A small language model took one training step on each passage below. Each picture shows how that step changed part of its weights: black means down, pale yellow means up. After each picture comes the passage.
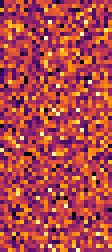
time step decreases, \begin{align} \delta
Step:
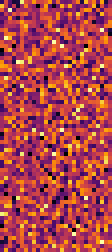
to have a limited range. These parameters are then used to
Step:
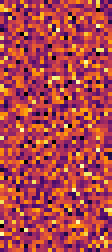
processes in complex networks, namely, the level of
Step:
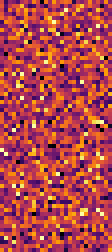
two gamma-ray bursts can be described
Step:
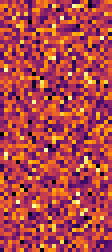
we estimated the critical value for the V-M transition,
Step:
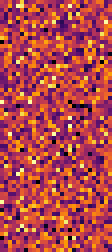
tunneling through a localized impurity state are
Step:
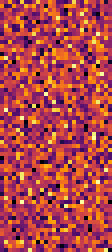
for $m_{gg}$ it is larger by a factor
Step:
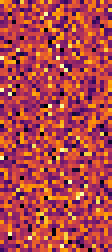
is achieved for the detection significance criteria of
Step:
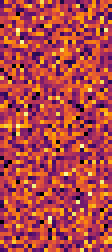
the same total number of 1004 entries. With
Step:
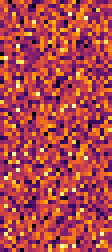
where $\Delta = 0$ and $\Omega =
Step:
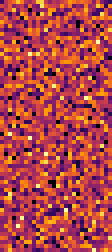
step involves multiplying the attention weights
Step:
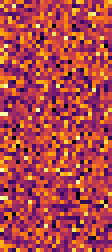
just renormalize the prefactor in the
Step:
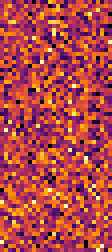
predicted results of MOP and KD potentials,
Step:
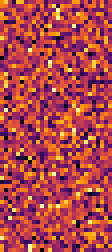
flavors favored on one sublattice, and
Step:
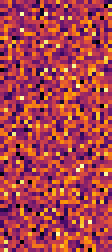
allows a precise determination of the relative orientation
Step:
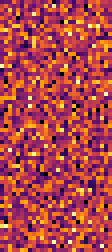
be collected, exchanged, stored,
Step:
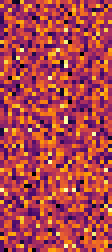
to the sign of $\delta$, consistent with the
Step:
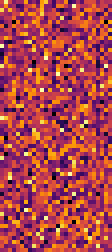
lower than the non-watermarked sequences,
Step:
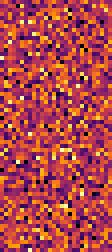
a massive particle in circular geodesic motion differs
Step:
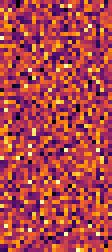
less affected by the avoided crossing
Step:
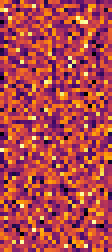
estimate the gas expansion velocity to be $v_{exp}$
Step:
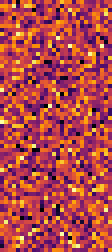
density at constant entropy) for perfect
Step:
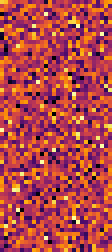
differential operators perform simple projections, in this case
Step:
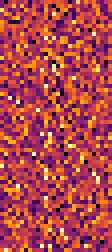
\vec A_- , \crbig \vec
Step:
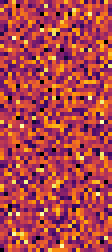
multiplicity one, we can easily find the expression
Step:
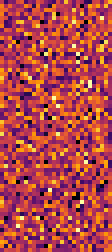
very stable in such medium. However, in some cases
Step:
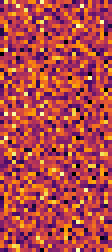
ProviderType provider_type = 12;
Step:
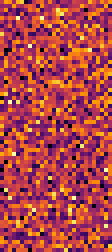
find the value of each exponent. The
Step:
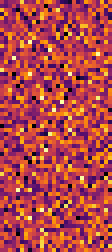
by rare events} \author{Andrea
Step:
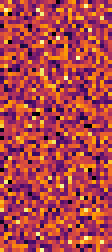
multi-path architecture that well aligned with the new
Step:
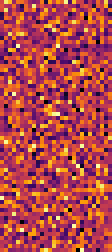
single-band superconductor were taken from approximate equations
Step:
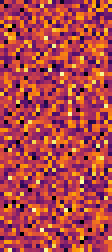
the locality of the languages is to quantify
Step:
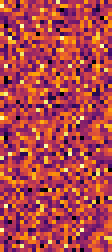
for strong fields than for weak fields. The authors
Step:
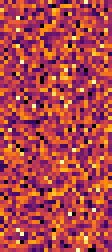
right, it is possible that one could still read the
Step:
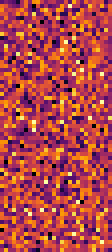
everything is constructed as a function. There is
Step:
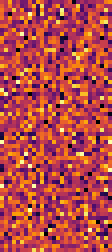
spectrum of SIMP\,0136 is best
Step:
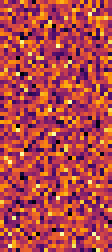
rates compared to an equivalent localised system. We show that
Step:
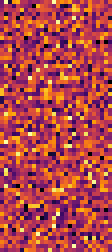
space $W=\mathcal{H}_+$ is the
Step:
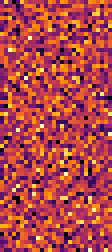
suffix $rev$ to denote that physically these
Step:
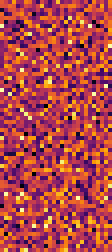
that for the length scales corresponding to the scalarisation of
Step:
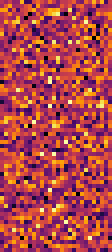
process. However, formation of HF as a result of
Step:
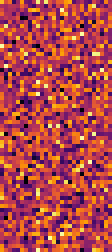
modes with the matter on the brane is established in
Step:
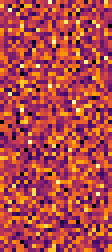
for each address in the code space, indicating its
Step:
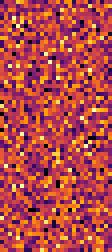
an inhomogeneous magnetic field both a photon or
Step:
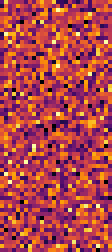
0$. Here, $R_0$ is the background
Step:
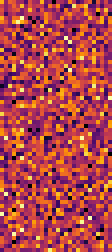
the dihadron asymmetry and the Collins
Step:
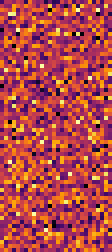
and Churchwell 1996; Zhang et
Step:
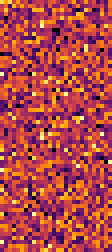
done using CrysTBox software
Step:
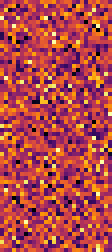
\read-1 to\arisposta % % %
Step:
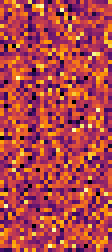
equations (\ref{Matr1})
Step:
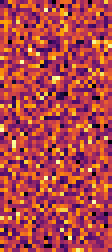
\pi R'^3/3$ the volume of
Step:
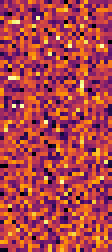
corresponding transition matrix elements. Assuming that the system
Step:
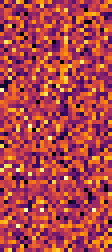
the relative phase, the overall phase $\varphi_1 +
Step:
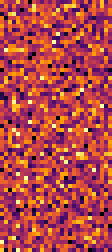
PEs unnecessarily buffer data
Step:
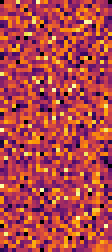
which we then assume to give the magnetization of
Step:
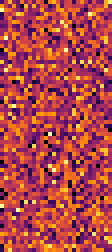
experimental and theory results for the form factor parameters
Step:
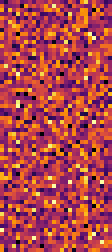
10 which we examine below. Note also, that,
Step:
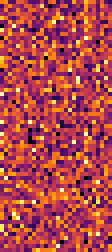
power spectrum from CHDM model considered in this paper
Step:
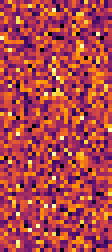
\co and is in agreement with experimental findings at
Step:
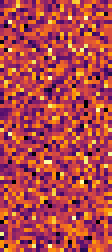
Moreover, the KdV integrals appear to
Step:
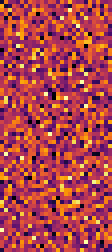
symmetry-breaking phase transition. They are expected to
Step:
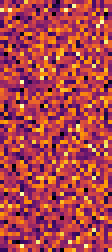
elements, but not the working set. \item
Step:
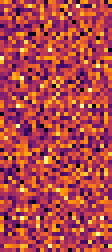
coatings for several decades. However, the
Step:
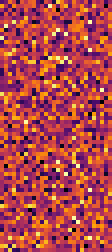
cancer subtyping, arXiv preprint
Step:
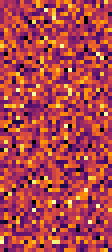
the IMF by $10^\circ$ every 10
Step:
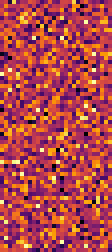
shape with the MF ones (not shown) but
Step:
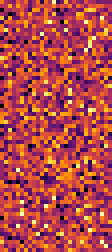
model effectively captures the main characteristics of the
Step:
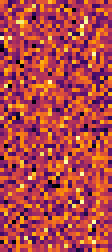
to be the ``positive energy" subspace
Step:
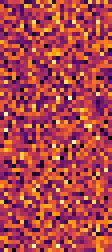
in the text, the local magnetization of the
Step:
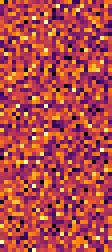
**Reproducibility Limit
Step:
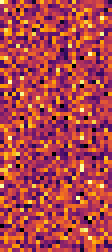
intensity $I_i$, its weight was defined using
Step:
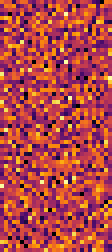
a natural interpretation of the scaling seen in earlier
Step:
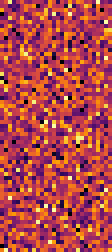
oriented towards the use of sign language would
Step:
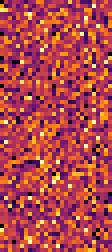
.4in \noindent \end{titlepage}
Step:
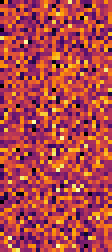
= 1, \end{equation} where $\langle
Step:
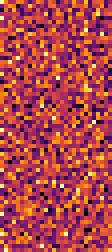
our calculational framework in section 2, we perform numerical
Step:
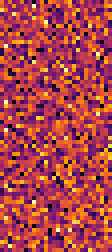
Science and Technology Division, Oak
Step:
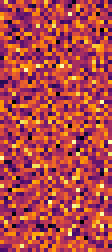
that the bottleneck in the speed of
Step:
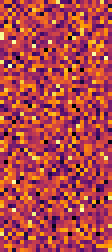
no physical significance. They would thus be forced
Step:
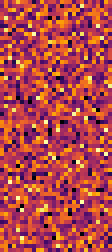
any intrinsic kinetic term proportional to $t_{\rm
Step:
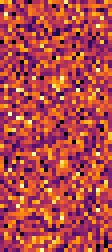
g$ background contributions. Of course, the
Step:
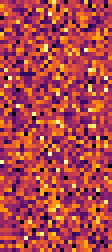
precisely, \kmers and their reverse
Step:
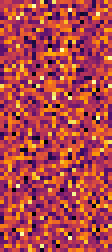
This equation is valid for one frequency component of $
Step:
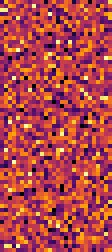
Heisenberg time evolution of the fundamental operators $\hat{\vec
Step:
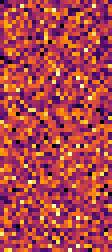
\begin{pmatrix} s_{0} &
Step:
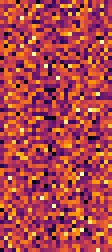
tachyon field equation of motion with linear
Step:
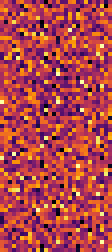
ordered magnetic state. Our study demonstrates that
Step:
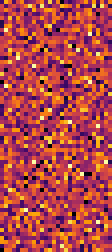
only the magnitude of the cross section changes, whereas its shape
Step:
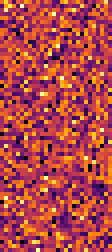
into consideration, is therefore yet to be fully
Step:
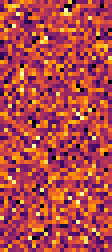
states are defined by constants $b$. Demanding
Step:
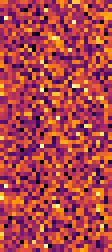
by the National Science Foundation under grants
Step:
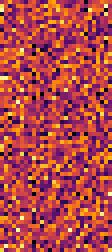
early-time component\footnote{The
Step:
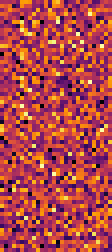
i.e. they flow to PBC. We
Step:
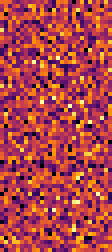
and confidential integer business data in
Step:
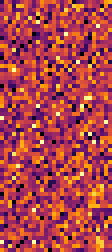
zeros of the Jost function were determined. It
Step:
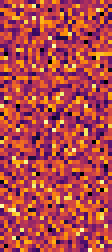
PG quasars. The H$\beta$
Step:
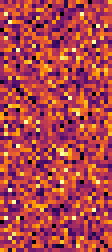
$\Sigma_c\pi$ and to
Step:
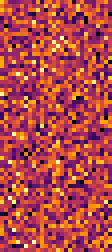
NGC~1275, have been made at multiple
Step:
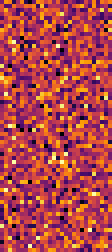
the optical depth ($\tau_{\nu}$, derived from
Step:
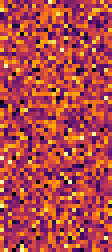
unification theory including gauge and gravity theories. A note
